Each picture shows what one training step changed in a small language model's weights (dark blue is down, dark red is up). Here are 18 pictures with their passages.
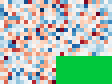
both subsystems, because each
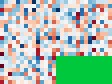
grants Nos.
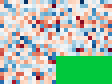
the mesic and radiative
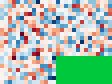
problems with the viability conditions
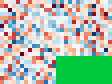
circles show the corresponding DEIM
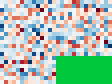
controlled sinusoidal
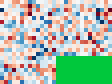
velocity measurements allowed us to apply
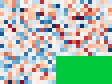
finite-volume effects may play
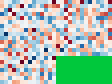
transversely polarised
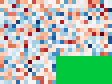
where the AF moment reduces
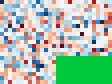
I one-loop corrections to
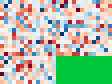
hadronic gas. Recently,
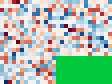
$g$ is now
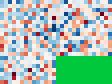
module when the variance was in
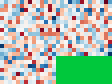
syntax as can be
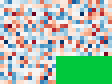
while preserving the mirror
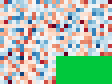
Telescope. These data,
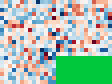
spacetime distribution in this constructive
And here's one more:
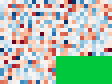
coherence to suppress
